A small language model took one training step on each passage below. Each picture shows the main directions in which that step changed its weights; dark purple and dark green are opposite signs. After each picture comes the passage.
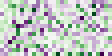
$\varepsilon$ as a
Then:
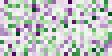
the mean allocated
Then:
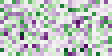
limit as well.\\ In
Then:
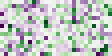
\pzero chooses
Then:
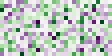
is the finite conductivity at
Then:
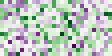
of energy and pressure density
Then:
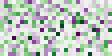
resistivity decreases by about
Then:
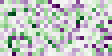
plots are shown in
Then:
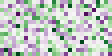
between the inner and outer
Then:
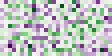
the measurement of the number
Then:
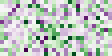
(red curve in
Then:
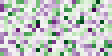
is the signal region,
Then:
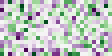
and enriched
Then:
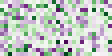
on the fact that the
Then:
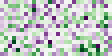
the case of many
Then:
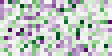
and probably also of
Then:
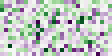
is the same as
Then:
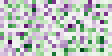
the fluctuations of the gauge
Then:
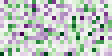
the single-nucleus
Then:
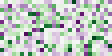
remarkable variation of the
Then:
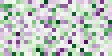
regime to a flat
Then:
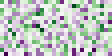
are now given by
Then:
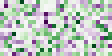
This can be seen in
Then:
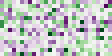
recognition and complete
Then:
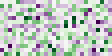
exerted by one
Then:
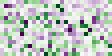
surface, so its absence
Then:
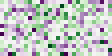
each local update,
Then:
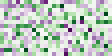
two identical cables,
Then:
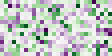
more stable than the normal
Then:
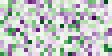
inflaton component of
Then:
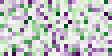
illustrates the evolution of the
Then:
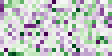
is to develop a robust
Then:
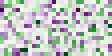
is to gauge the difference
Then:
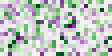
short-term, data
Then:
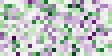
excited media in
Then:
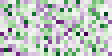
lays a foundation
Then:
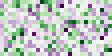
Weinberg angle.
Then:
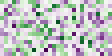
background tissues
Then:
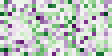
RF must be quantum
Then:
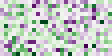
lucky alignment.
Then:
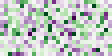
next section, we will
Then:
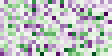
the implications of these
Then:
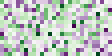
that the proposed approach reduce
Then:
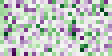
that coding and
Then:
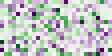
when the probe particle velocity
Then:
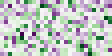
increases the accuracy of
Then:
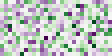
eff}$ varying between
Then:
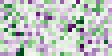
interactions on heavier
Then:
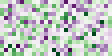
field. For a
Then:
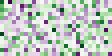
and also safe from
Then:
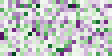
as expected, but not
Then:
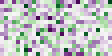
also coexists with
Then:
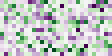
entangling dynamics on
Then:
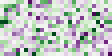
wavelength inhomogeneity
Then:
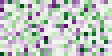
and pulsed periodic driving
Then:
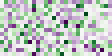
the spectrum}. The equation
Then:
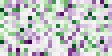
in ESR frequency
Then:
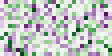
the case of optically
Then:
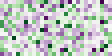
specific star formation rate
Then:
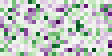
joint offloading and
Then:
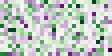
global averages of
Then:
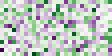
notation in Eq.
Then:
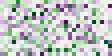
if not all curves decay
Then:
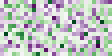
the Fermi surface. for
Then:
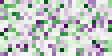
systems, including the transition
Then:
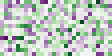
two Mn concentrations
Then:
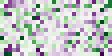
to 30 minutes
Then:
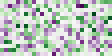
at the second order variation
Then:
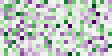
elaborate processes
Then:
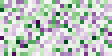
is identical with the
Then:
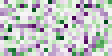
a very sensitive and
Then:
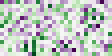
contains stars of various
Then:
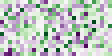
robust sensing under spectral
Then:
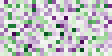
the fluorescence distribution
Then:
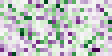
forms a singlet to
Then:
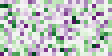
photoactivation experiment
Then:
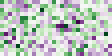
of Houston,
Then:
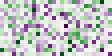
the general procedure to
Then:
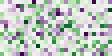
(see Supplementary Note
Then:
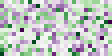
tools as standardizable
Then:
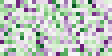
that the {\em local
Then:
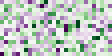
modes onto a turntable
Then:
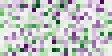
a solution where adding a
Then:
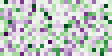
The magnetic torque
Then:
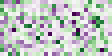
will be screened
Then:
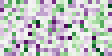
is only very rarely
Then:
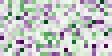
which needs to be
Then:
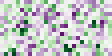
how to write programs
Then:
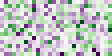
the electric charge enhances
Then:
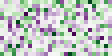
To this end, we
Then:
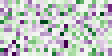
camera system.
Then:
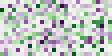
by a FSA
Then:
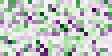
provide the dominant signal and
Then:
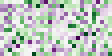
site. In order to
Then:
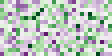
of Illinois
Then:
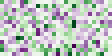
indicated. The growth column
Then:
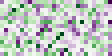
removes data points with
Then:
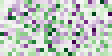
it is possible to
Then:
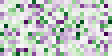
(EEC) as
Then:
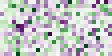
$\langle F^2
